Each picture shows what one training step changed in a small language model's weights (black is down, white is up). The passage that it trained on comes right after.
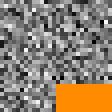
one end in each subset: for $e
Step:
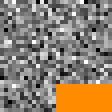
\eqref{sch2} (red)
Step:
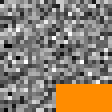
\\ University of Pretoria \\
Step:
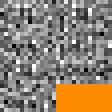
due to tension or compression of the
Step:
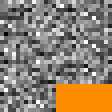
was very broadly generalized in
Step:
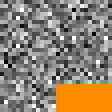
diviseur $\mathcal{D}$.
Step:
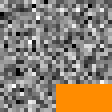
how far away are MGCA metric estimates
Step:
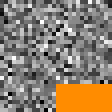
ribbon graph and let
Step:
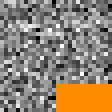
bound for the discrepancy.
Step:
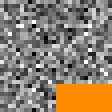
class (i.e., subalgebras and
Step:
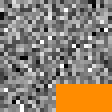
some notation.} \begin{enumerate}
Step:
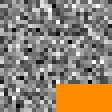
$h$ as an isomorphism between
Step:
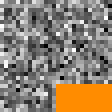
a set conjectured to be of measure
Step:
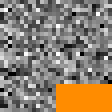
and~\eqref{key2} of the
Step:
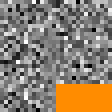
As for the product case, we want to
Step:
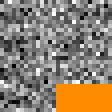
paper we address the problem of propagation of
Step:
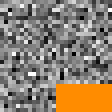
prime importance and significance of the above is
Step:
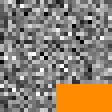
following theorem, cf. \cite[Theorem
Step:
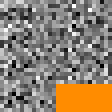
of parametric PDEs with a large number
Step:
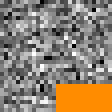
`atoms' whose cardinalities are equal
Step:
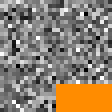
of Chebyshev polynomials. We prove the
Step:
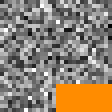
$h$ is closable, the
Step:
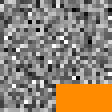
definition in \cite{PP2}, where
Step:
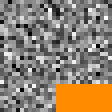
which in such a case typically corresponds to some
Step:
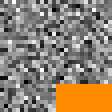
\phi(L) \cap
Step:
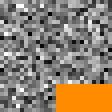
parallel argument as in the proof of
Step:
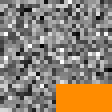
many 19s are there in 97,
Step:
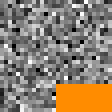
following diagram commutative: (2.5)
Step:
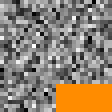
Proposition \ref{prop: aux}
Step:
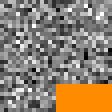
standard way one constructs conformally invariant scalar
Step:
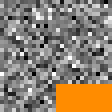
unit interval is the unique (and thus
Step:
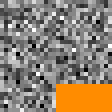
may also be applicable to the controller
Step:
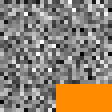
\nonumber \end{eqnarray} where
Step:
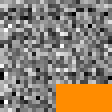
of the two PDEs examined in this
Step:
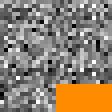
changes under conjugations of the matrix
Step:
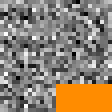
of one internal knot per knot interval, with
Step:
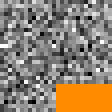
to Random Directions and
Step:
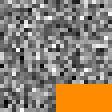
except the systemic veins, where it
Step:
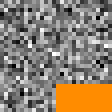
we include a proof which is based on
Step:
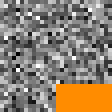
hours of monthly updates.
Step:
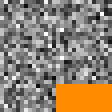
the codimension"=one"=cells
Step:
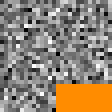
general lattice $\Lambda$ rather than
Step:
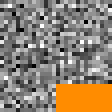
examples of such were first given by Schori
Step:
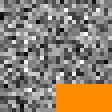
this by picking one orientation for
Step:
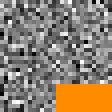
\textsc{Winkler, G.}
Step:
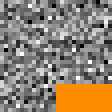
(one of the derivatives of) the solution
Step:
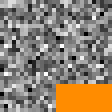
algorithm is also incorrectly derived.
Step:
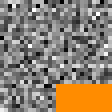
euclidean space. However, we can take
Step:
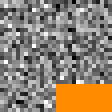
in $4$ different sample sizes:
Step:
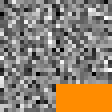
every subset of $\mathbb{R}$ which
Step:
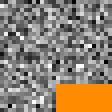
Thus there are $n_1$ possible
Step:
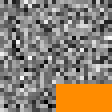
closed convex sets. It remains to prove
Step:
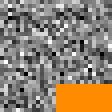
of $N$ into $\hat M$
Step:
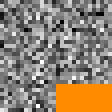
we conclude that $Y = 0$ and
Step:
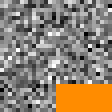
Log-linear Demand}. In addition
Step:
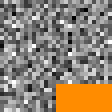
main results in this paper it is very interesting
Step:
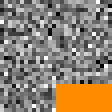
if $x$ is a nonzero element of
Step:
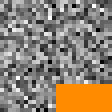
a significant result in the field of fixed point
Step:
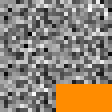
\advance \vsize by
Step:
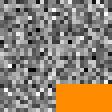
\end{theorem} Let $T$
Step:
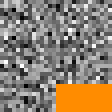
is of odd type. Taking $\lambda
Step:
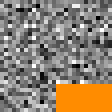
situations, with finite and increasing numbers of
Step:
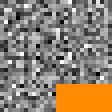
\item While ($t \leq
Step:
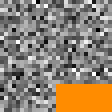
The memory requirement reduces significantly by
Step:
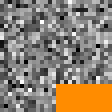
y\leq y(x)$ there exists
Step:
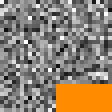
\end{eqnarray} The state space of
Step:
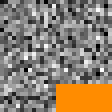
variants) and maps (variants of quotient
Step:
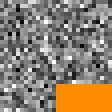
appearance of this class in barrier methods
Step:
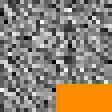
complete local noetherian ring.
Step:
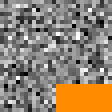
simply of $\fra$) with respect to
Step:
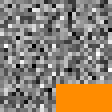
space of its deformation theory vanishes. We also
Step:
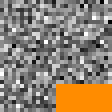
defined by Marshall (cf.
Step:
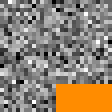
Therefore, the classical self-similar solutions do
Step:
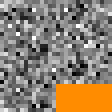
of bundles with stably framed vertical
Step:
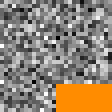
theory $h^\bullet$ computed on pointed
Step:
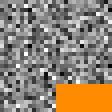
on the complex plane that centers at the
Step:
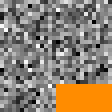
proof, and it is demonstrated by numerical
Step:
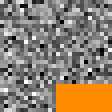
and the complete $11$-cap in
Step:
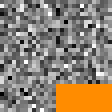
$\E^2$, do there exist other
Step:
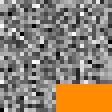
for which both legs are computable
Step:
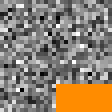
and it should be clear to the experts
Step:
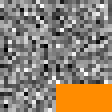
the beta CRM, we have $%
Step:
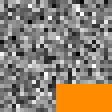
(2.17), we recover the kernel
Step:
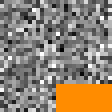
type constructed in [DZ]. In the
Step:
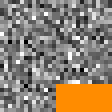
Hoelder-space norm is defined
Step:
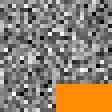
onward with the most recent French
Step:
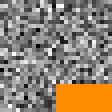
$p\in X^{\sharp}$, the
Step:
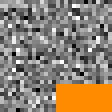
of $X'$. If this curve corresponds to
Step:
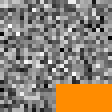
in \cite{cg1} or
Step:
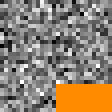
$k_0+kp$ does not
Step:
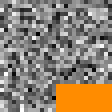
quasi-isomorphism. Existence of
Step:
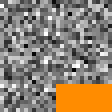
Here $\u$ represents the velocity,
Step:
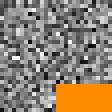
hypotheses {\bf H1} and {\bf
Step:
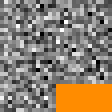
%the Creative Commons
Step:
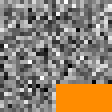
to the plane case. In particular, let
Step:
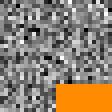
\cX$. \end{enumerate}
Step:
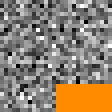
|F|\geq d \}$. We consider the
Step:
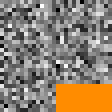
curvature tensor on $\Sigma$ defined by,
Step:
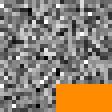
internal, another one ($\Delta_q$)
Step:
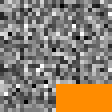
article, we focus on bilevel problems of
